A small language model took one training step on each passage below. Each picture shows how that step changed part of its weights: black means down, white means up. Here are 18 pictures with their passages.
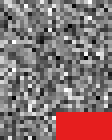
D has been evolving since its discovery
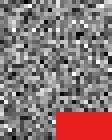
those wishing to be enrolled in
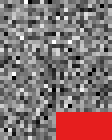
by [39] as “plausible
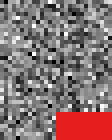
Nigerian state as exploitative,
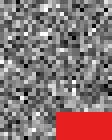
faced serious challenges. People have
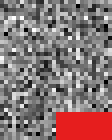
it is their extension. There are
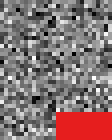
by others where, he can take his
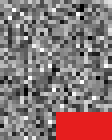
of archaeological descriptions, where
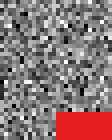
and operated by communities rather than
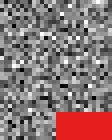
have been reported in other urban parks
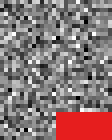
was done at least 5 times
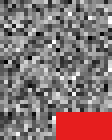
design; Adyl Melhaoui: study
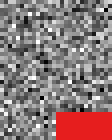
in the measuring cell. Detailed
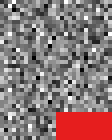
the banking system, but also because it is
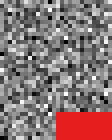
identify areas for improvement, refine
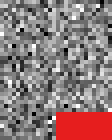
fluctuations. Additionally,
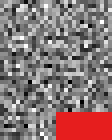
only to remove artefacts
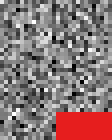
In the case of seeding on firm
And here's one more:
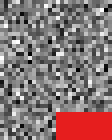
high power and high frequency applications.
